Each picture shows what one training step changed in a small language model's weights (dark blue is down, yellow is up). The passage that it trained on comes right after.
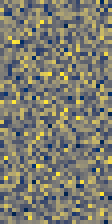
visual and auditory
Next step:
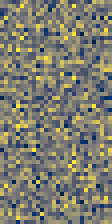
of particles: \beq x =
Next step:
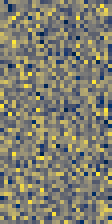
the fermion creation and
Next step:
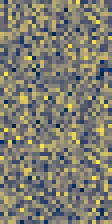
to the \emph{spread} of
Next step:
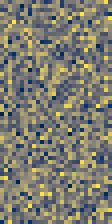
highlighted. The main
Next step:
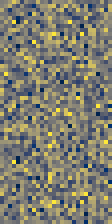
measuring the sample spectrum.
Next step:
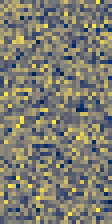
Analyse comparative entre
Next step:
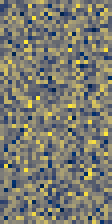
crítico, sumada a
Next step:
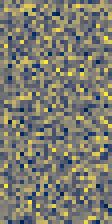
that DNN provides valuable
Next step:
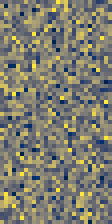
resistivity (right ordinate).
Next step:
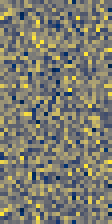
the new unified, consistent
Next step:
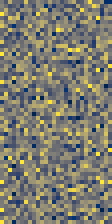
и интерактивные
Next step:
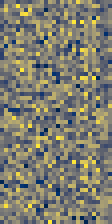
Ushbu maqola
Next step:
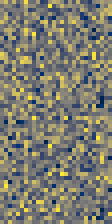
Here, in the inset, such
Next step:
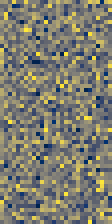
the optical network. A
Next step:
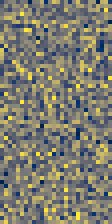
the neutrino luminosity
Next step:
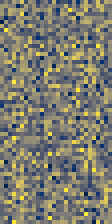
E SILVA, H.
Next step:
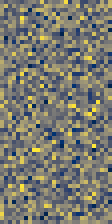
temas abordados pelos
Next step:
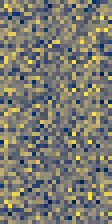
\qquad \qquad \qquad
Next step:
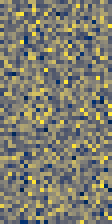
\\ {\centering 5\par} & Is
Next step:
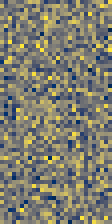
seleccionaron las bases de
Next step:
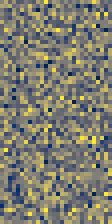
Science and Engineering,
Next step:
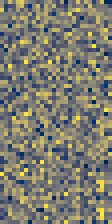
at the grating coupler with
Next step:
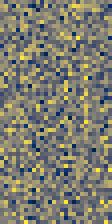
the remaining four-fold
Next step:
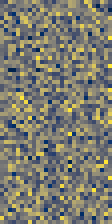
significativas entre implantes
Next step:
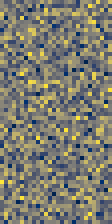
e estratégias.
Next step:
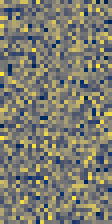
22 years ago. This system
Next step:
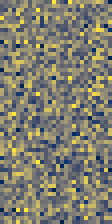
kamchiliklari har
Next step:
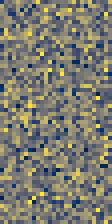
not find a reasonable fit,
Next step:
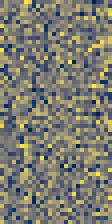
ICS and C have the same reward
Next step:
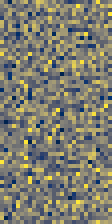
иного отчуждения,
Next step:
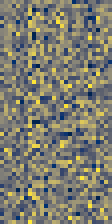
âgés partagent en
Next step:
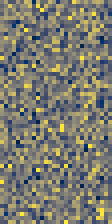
the APs that: (a)
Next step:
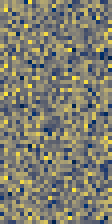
imzoga ruxsat
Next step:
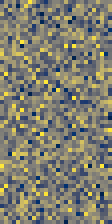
in a metastable phase; for
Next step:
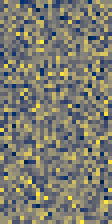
ile ilgili mesajlar
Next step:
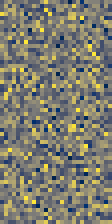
25 Indicador 9.
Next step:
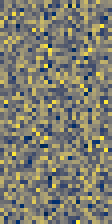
los modelos didácticos de
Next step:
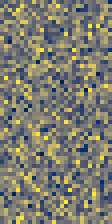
using dual polynomial approach for
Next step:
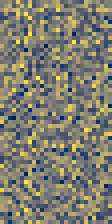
so called Weigelt knots
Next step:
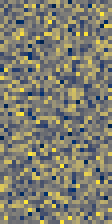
в условиях
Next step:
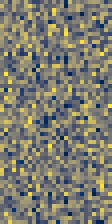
main stage of the stage of the
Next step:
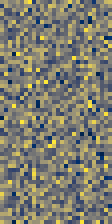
estimated with the following
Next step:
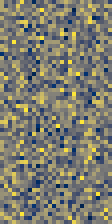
\right)\right)}{2 \omega
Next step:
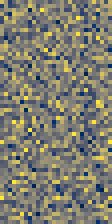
yet formed). It can be shown
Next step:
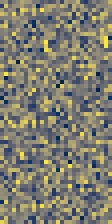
is wider than $C_2$.
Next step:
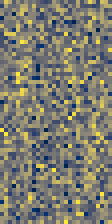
a convenient knob to
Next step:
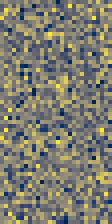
gradient for some specified time
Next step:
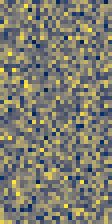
us take $M$ power of
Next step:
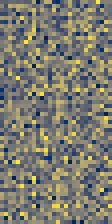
освітній процес
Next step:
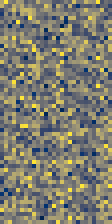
līdzekļu no
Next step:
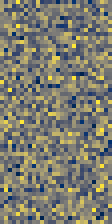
learners. This article
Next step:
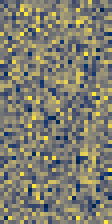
olayları örnek
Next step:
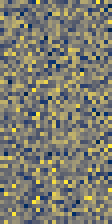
estos museos y al
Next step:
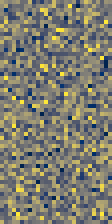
such that \begin{equation} q^a
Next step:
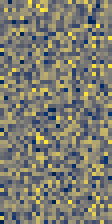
a szabadság
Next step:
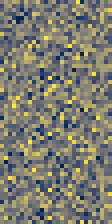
first attempt at developing an
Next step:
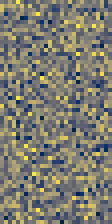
Russian Academy of
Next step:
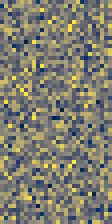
be used for estimating both the
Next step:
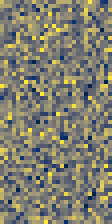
negative sentiments for the four
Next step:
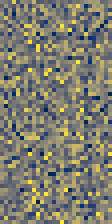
ареалов видов
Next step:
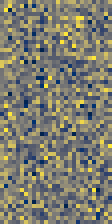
qarshi turmagan.
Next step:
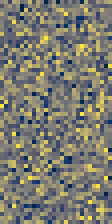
developed the global
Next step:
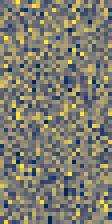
uniformly frustrated
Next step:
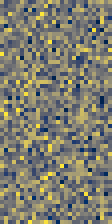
by the energy injection rate to the
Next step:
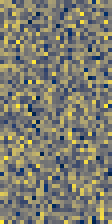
region of the $2 \sigma $ pion
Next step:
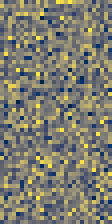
investitsiyalar bir yil
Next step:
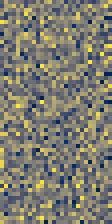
transfer matrix $\wt{T}$,
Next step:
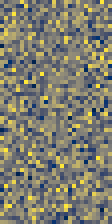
zeigt. Das Ziel des
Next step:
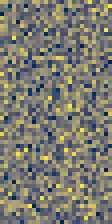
dialog, tradisi
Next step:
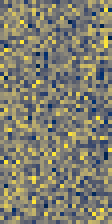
the maximum gap width, the
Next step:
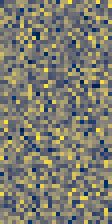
rapid increase of $g$
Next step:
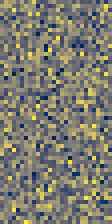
Çolpon Ata'ya
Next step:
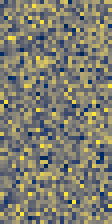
the perturbative expansions
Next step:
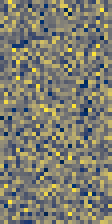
Effective pairing forces with
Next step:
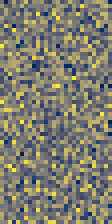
jamoatchilik uchun
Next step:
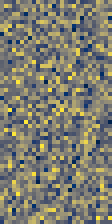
expanded in powers of $\eta$
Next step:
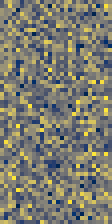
(Karl E. Weick,
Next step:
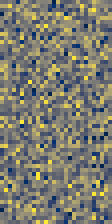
*Proverbele, taci
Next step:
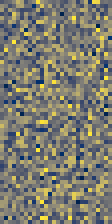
«Rockwool» згідно
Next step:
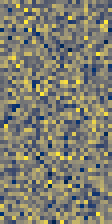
image of oxide NPs of
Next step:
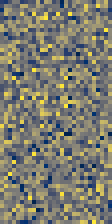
enabling the compilation of a
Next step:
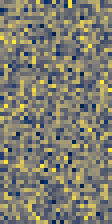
dasturiy ta’minoti,
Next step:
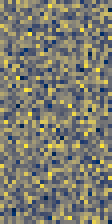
boundary provides a relatively low
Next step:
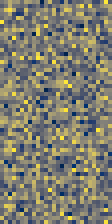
ATRAVÉS DA
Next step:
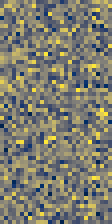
Frage, wer sich das
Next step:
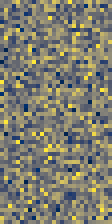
пшеницы, обычно
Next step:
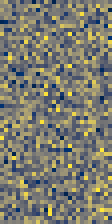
which prevents overloading the
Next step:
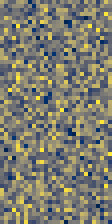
enabled the application of efficient
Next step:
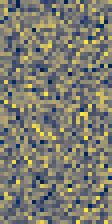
cloud and implements a
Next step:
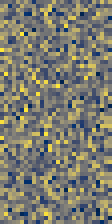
intensity at the tip is
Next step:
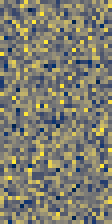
Drukier's, our aim is
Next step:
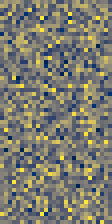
established approaches based
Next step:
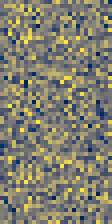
Tarixiy jarayonlar
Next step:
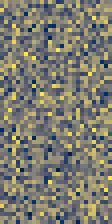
parecem ser de igual
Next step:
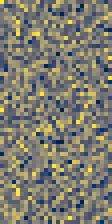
which was shown to be crucially
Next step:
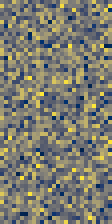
great deal can already
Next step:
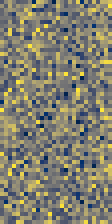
organization of celebration
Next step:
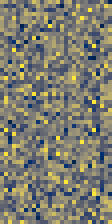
consisting of more than eight
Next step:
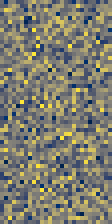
Tecnologías de la Información
